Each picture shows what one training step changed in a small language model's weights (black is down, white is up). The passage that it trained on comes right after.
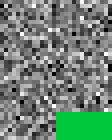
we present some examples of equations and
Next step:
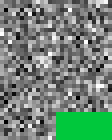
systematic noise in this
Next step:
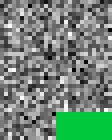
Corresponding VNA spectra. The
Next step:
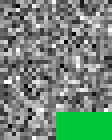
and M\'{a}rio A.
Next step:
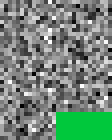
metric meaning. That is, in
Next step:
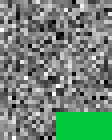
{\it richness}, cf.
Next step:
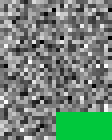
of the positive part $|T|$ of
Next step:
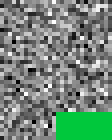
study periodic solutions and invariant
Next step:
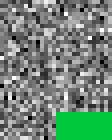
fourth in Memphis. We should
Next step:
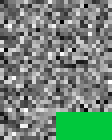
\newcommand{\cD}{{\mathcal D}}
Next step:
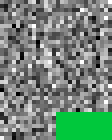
éthique Les approches
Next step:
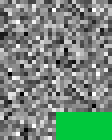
o un diagnóstico
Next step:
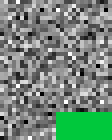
Remark 3.(i) after
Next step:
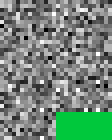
process qualitatively and effectively by
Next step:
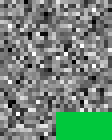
in $M$, where $L$ is a line
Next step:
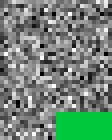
Institute of Botany,
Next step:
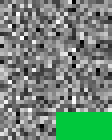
However, the following key result
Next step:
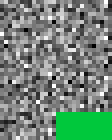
iyi veya kötü
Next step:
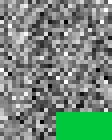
(3) follows from a variant of
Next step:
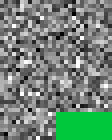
and Nikos Komodakis.
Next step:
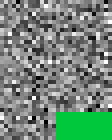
sufficient to introduce additional
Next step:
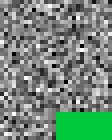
requires that inflation terminates
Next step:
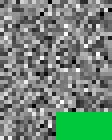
$h$, then the terms of lowest order in
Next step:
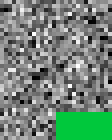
the reduction is not uniform across
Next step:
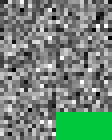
$(X_0,T)$ is a singular
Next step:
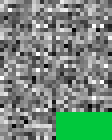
oraliqdagi tuslarning
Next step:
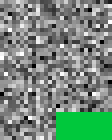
em nossa amostra foram por
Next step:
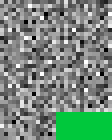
vimos como a escrita e as
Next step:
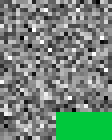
licence LMD l'année
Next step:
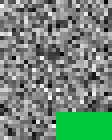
not built to handle multiple
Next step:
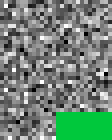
\ti{\searTO error
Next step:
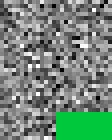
the founders of the quantum theory
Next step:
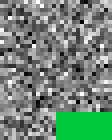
the forward endcap, forming a
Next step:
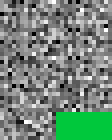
den Leitungsgremien über
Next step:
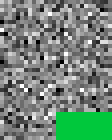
(also using Lemma \ref{fj})
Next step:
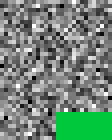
$\sv$ (the vector used in
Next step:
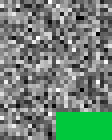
optimize the performance over few
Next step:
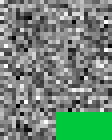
curvature. Sasakian
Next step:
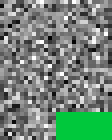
imkoniyatini saqlab
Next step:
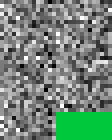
measurement index for nonlinear processing to
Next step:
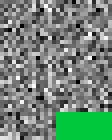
Geodesic Image Theorem
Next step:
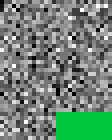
findings form a solid basis for
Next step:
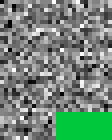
\`a z\'ero, revient
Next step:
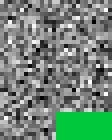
trail $\gamma$ is the product
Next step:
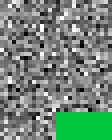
$A \subseteq X$. If
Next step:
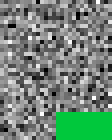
the neighbors of $s_i$
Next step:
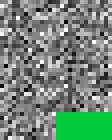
produtos da Europa, dentre
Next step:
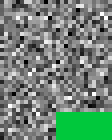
the bifractional Brownian
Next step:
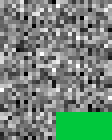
yo tengo de ampararla,
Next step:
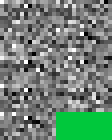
були членами
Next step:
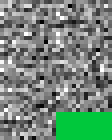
from here for short) if for every
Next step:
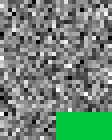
composed of two equal chambers
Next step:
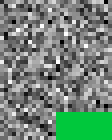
to $\rhobar$. \end{enumerate}
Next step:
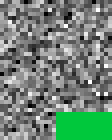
$f$ at the points $A_L$
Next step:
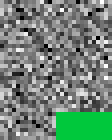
(and carefully) polished so
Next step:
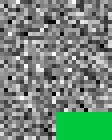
l(z)$, be the differential of
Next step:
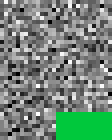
was the center of both literary
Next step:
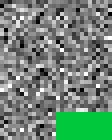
can thinking like in theorem
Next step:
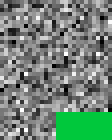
where $F^{GRV}_2$ is
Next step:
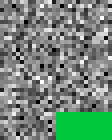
umidsizlik, harakatdan
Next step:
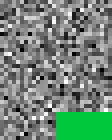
is $\de_{ij}$. Having done
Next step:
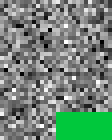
is at its limit. The temperature varies in
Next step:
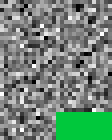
данные бактерии
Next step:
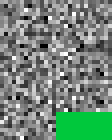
However, the properties of C and Si
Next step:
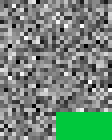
its general integral determines the
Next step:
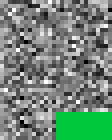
computing the hysteresis loop
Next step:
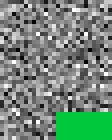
a harmonic Beltrami
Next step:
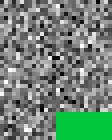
xurmacha, vaza,
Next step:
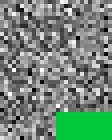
field becomes larger as we consider large
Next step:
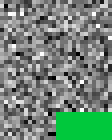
is a unit in $k$ . Let $\sigma
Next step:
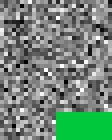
inverse obstacle problems governed
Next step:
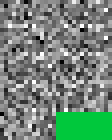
\end{cases} $$ \item
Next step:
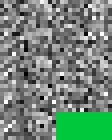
irreducible component of
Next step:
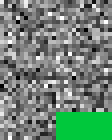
expression for $dW$ leading
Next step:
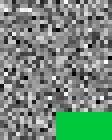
las restricciones médicas
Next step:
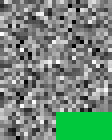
comprender la complejidad de este
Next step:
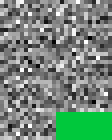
\twoheadrightarrow G \quad
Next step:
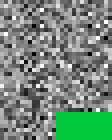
нажатии кнопки
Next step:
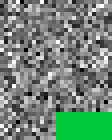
blackouts. One way to
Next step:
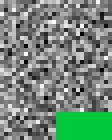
$\mathcal{A}=\pi$, and the
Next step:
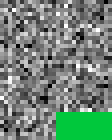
Notice some of these bounds
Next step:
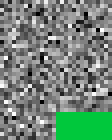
application of an unsupervised
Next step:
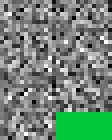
of tentative cuttings for each
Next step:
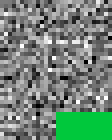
are not aware of any conditional (and
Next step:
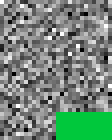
hogar tras la irrupción
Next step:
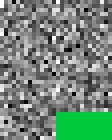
época de paz es la intención
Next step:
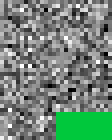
vectoriel de $E_{k}$ ne
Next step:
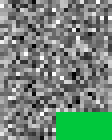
the least right segregating number,
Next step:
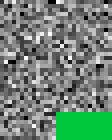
superfluid order in the 3D system
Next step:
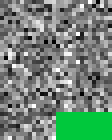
that $C_5\not\in
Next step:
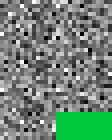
el uso secuencial de arcos
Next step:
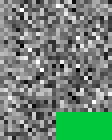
time would not scale with system size.
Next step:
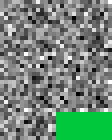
to the other, such that a closed
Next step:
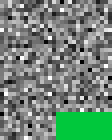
цього, можна
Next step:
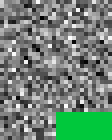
a cut-off $q_c$
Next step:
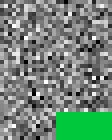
the classic analysis suggests that the
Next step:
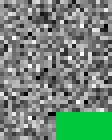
is the ratio of the kinematic
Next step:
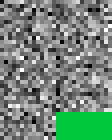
a \bullet \delta b)\delta 1$,
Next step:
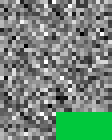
pressure dominated flows
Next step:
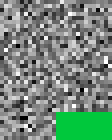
лечебных вод,
